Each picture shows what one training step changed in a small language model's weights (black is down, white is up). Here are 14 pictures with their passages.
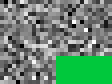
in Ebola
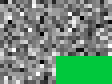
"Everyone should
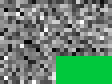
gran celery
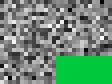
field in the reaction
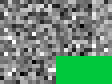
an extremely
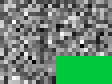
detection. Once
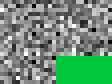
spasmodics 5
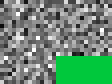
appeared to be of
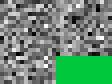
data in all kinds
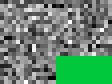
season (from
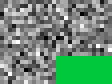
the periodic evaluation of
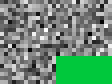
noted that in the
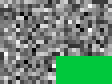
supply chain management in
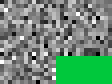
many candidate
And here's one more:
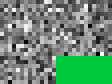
Tourism Data,
